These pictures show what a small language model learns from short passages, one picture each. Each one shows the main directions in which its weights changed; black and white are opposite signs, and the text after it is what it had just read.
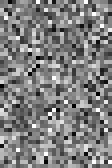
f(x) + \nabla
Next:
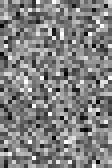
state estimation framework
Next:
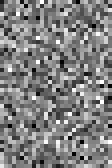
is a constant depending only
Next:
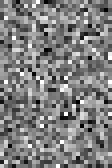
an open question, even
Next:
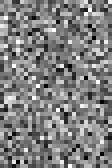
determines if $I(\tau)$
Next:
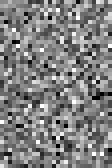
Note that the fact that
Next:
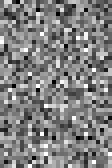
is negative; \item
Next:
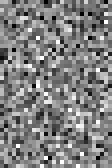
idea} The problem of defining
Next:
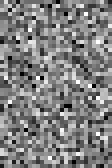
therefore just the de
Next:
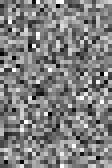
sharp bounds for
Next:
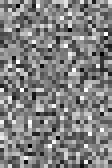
change the measure according to
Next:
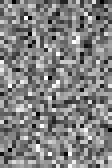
structure, the robustness of
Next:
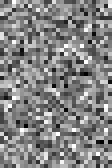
follows from the calculation of this
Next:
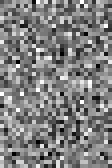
handsome salaries and
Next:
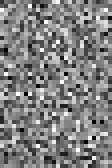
are compared with their numerical
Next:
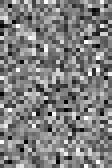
contraction of $F$. The
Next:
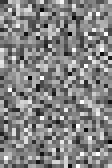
of the tiling, and
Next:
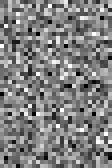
and give the proof of Theorem
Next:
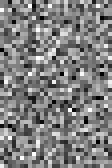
optimal solution is given by
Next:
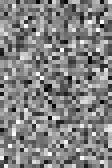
) \in S$ and
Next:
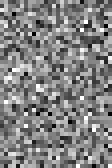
observations, applicable both
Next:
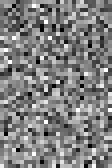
the name triangle.
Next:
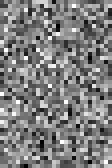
For every operator $T\in
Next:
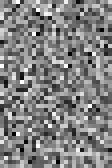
dependent variables and $q$
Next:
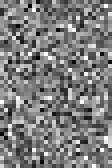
function if and only if there exist a
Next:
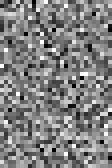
case is essentially the
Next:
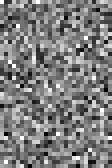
variety. \newblock
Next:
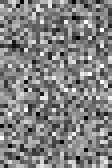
of the viscosity solution is
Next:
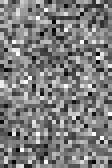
=N\right. \right\}
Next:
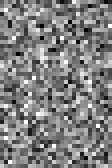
a L\'evy distribution
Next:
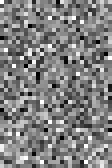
influence measure
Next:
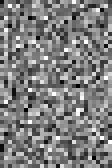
Section 1 introduces the basic
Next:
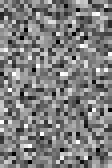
$\alpha$ is well defined and it
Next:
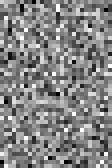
$d=2$. Suppose first
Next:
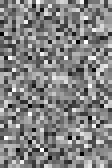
with different parameter values, as one can
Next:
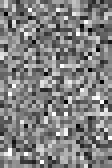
2$, be one-dimensional
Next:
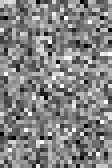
bisecting normally the
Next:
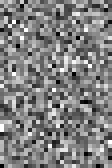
$D$ is odd and
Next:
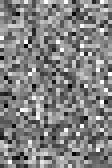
structure. To this end, consider a
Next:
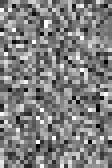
illustrative problem has been
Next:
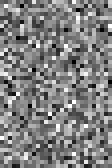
storage (FAS)
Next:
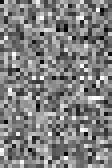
Neumann algebra $\C
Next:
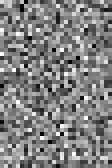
$Q$ with respect to
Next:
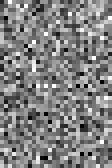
simple points in $\popo$,
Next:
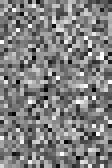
the proof. \end{proof}
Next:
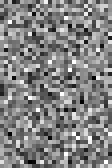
between the corresponding diameters:
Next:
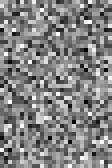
spirit, one can consider
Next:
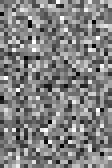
come in conjugate
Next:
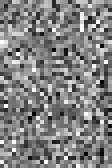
travel between two different points.
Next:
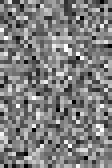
caching effects,
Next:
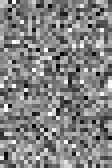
prove the identity first for
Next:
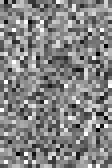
arc of that trip.
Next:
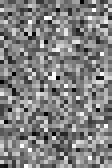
analytic branched
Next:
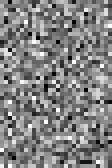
are OAE. It is well
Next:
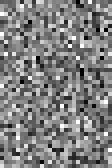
equal to $2$), and
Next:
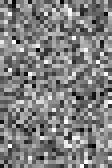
More generally, we have
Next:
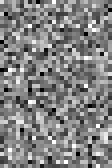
\end{cases} \] will be
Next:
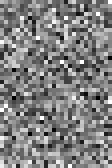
is uncountable.
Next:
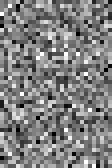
following diagram has exact rows and
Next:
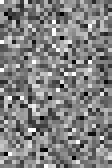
\end{pmatrix}$$ be
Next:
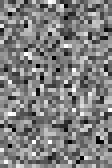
PDE of interest is
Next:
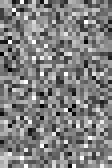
continuous solution $\Phi :M\to
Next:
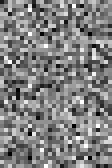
the beginning of a
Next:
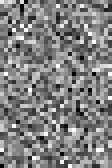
$n$ we use the fact that
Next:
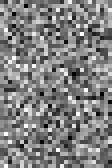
the fact that the Riesz
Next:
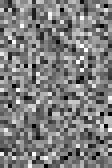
holomorphic map induced by the
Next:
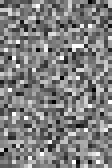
Moreover, we shall prove
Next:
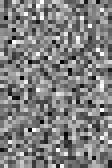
show that the manifold structure
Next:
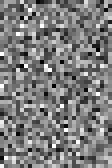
operators with respect to $x$ and
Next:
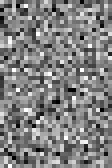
channelling is
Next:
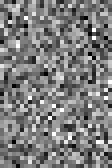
bias correction of
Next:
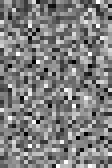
quotient" of any
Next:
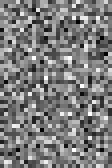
paper. \begin{definition} Let
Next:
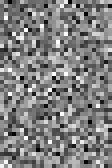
$\breve{J}$ is
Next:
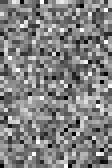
large, then the computed solution from
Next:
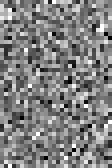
was recently studied in
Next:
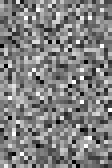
have an empty intersection and a
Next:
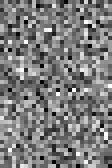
method similar to the one used in
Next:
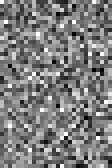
will be a consequence of the
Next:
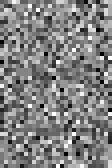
does not depend on the support of
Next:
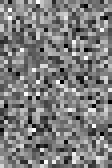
\tau}$ for some real number
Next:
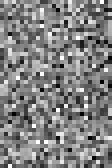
the admissible triple
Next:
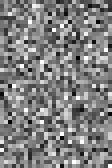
a circle with the
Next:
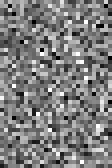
the localization of $\sf C$
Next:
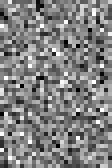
simplification allows us
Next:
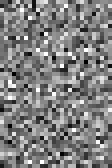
case when $V$ is a
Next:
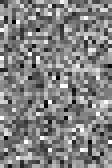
and $S \in \mathcal
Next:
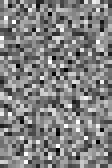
assume that $L$ has
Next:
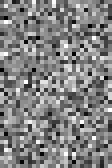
period cell, for each
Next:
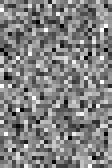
was unable to complete the
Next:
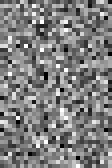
the above thresholds
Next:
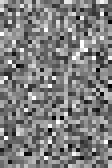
stored and divided
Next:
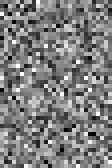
following notations: \beqq
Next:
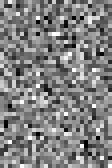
Proof.} We first infer
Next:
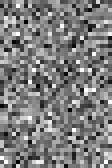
The traffic intensity of the
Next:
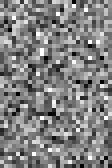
is called a {\it geodesic
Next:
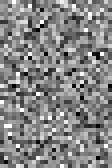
of the right-hand sides
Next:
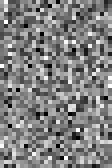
For the third, the
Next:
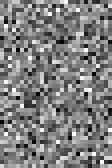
and its asymptotic
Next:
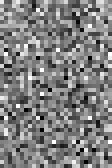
systems, e.g.
